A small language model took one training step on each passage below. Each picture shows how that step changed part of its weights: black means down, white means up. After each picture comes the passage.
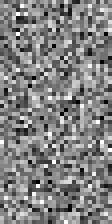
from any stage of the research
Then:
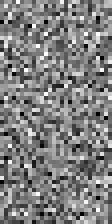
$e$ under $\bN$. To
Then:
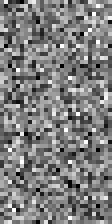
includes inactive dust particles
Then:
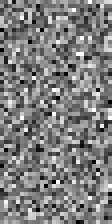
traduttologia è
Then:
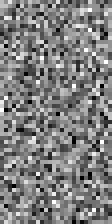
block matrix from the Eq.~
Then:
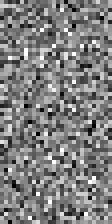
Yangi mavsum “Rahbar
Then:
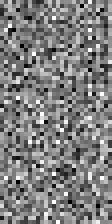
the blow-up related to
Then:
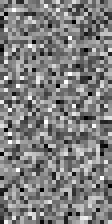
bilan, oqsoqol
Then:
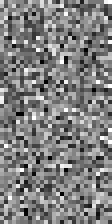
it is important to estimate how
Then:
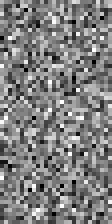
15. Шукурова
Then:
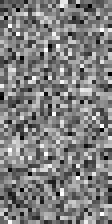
contrast, for the fault
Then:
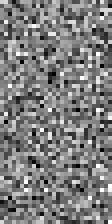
as an independent channel.
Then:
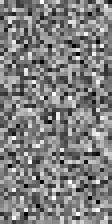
in methods and tools supporting
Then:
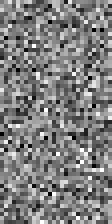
various photon energies between
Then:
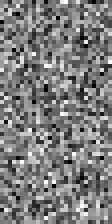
ilmiy qarashlari
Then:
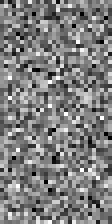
entubados assistidos em
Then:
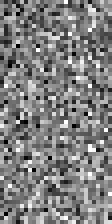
doi termeni: unul format
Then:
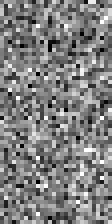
rivista. I codici
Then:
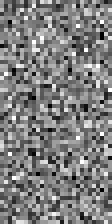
automatically create new
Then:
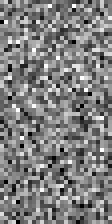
berilgan. Kasallik
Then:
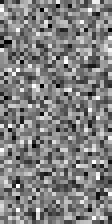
handel veroorzaken.
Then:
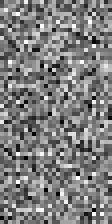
exposing the film to a constant
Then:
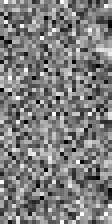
de plástico poderia ser
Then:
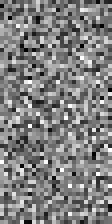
denoted by $C$ and will
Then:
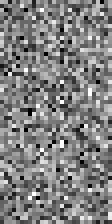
charge is the integral of the current
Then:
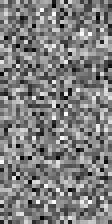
of special physical qualities
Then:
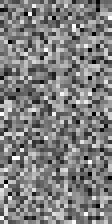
insight into the importance of helicity
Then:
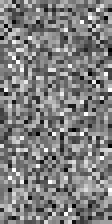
two impulses in $\delta
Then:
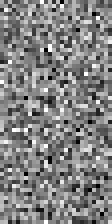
that here the $\leq $ part is
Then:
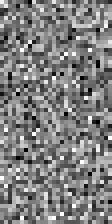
running of the coupling in
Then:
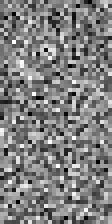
тарзи Социальные
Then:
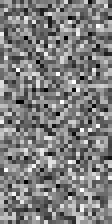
now take the operator $X$ to
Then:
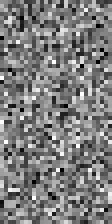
is clearly a homomorphism,
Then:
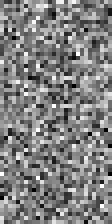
\quad \forall X\in
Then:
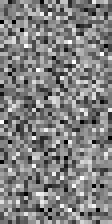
reflects just a modern point
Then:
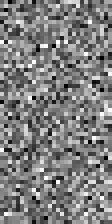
portal ou acessando a
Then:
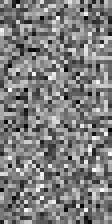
start with all $n!$
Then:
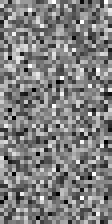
degrees of freedom
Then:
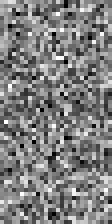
characterize. Under our
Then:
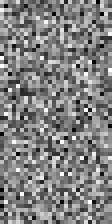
$\mathcal{M}_2$ with the system
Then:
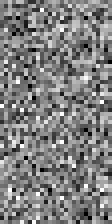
the tail, the field $\phi$
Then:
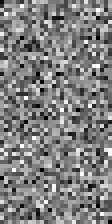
recording of the voltage
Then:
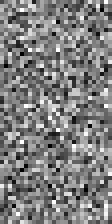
Research in Universal
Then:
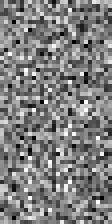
effects and wider binaries
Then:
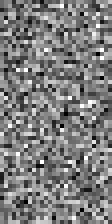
replicates is 20 and the number of
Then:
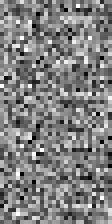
strategy of municipal
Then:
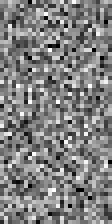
tilini o'rgatishda
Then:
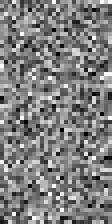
decidido vivir. En
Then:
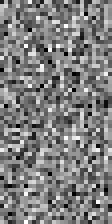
mümkün deyil.
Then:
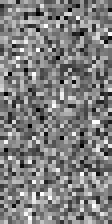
A crucial step is the
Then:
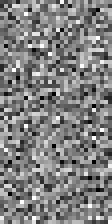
flatness problem. Going
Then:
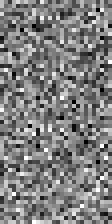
AND PRACTICAL
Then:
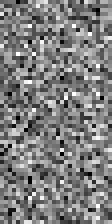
for adaptation and test,
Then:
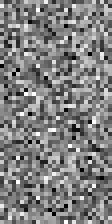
\emph{Proof.} \quad Let
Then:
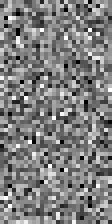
$n$ round spheres and we
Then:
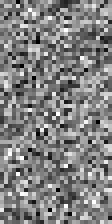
and \cite{Dut2}, we
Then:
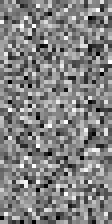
politikájának a
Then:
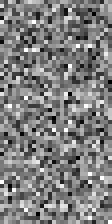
the Euclidean plan by
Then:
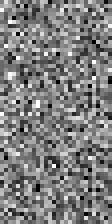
fully supported by the
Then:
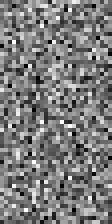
1$. \vskip 2mm This lemma
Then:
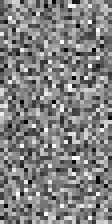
(see, e.g. Fig.
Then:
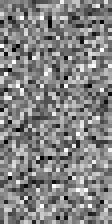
nomzodi, dotsent
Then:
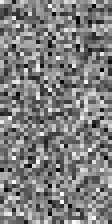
\sin\theta \sigma_y$.
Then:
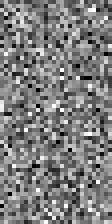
the energy current density is not equal
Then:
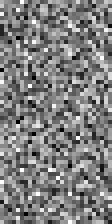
an electron beam from a
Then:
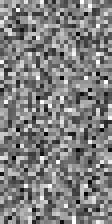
basis and the twisted
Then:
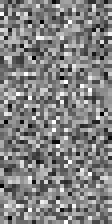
between variations of the action and the
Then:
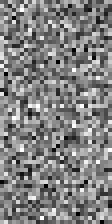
educational technology and
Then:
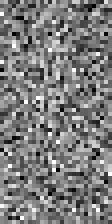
diagrams. First, note
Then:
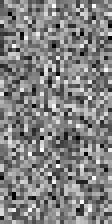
also flexibly capture
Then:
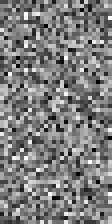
approach is the construction of
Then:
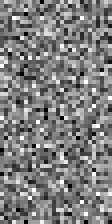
fixed $D = 5.0 \times
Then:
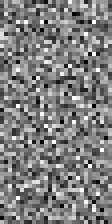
$\mathcal{N}$. Extensive
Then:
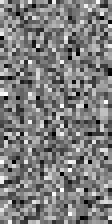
resolution in X-rays, is
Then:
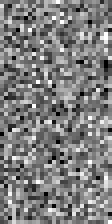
in the form of a ``line of
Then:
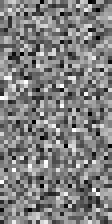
on $A[1]$. This is
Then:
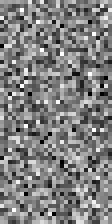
\emph{IEEE Signal
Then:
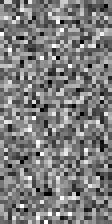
structure of A2029. \item {\bf
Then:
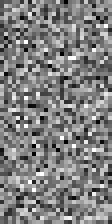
\% according to the value of
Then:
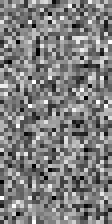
dengan dukacita kronis
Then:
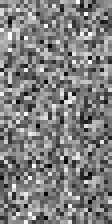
much of the same terminology for
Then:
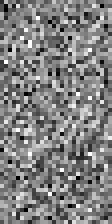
the pasta phases of slab,
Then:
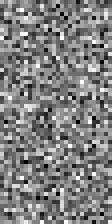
number of fluctuations is
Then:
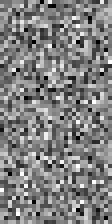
Let $m>2$. We choose
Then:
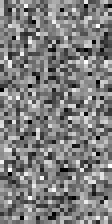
\end{figure} The differences in
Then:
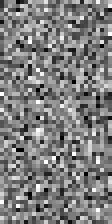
continuous function $\epsilon$. Then,
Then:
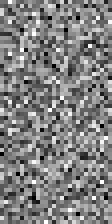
A.~D.~Polosa, and
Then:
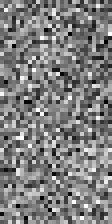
Índice HOME
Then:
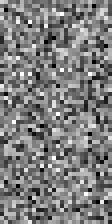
Abnormal Psychology*,
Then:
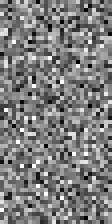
where $\kappa$ is the fitting
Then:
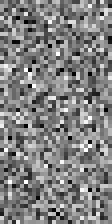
of the probe light varying as
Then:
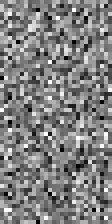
xodimlarga berilgan
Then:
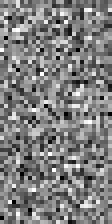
as a serious candidate to
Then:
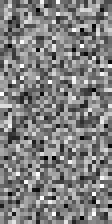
flavor dependent, making
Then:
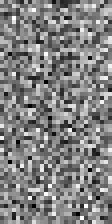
and then \eqref{eqn: energy
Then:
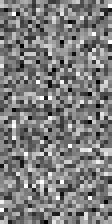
First we will show $M$ is finite
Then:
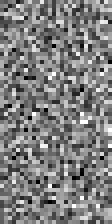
of some cognitive styles with
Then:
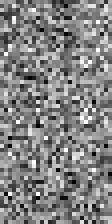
of \eqref{eq-n11} by
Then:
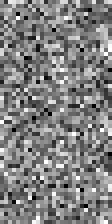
seems to have died down
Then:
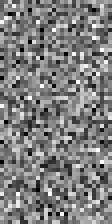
author advocates that Media
